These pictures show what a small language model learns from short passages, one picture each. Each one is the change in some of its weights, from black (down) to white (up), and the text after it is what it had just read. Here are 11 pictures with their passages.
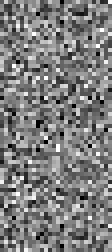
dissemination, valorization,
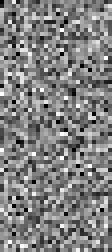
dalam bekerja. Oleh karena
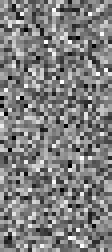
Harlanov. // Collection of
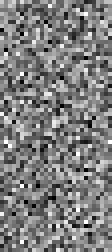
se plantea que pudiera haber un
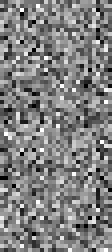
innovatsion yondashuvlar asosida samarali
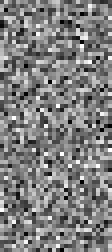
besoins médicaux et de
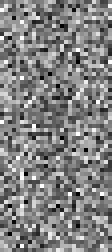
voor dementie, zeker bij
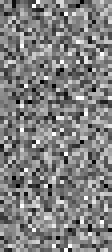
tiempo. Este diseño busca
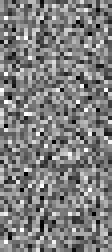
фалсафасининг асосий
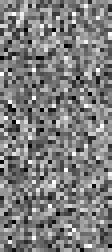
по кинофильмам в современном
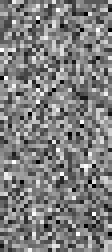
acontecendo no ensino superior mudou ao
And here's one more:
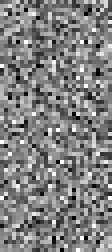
holística a priori para enfrentar el
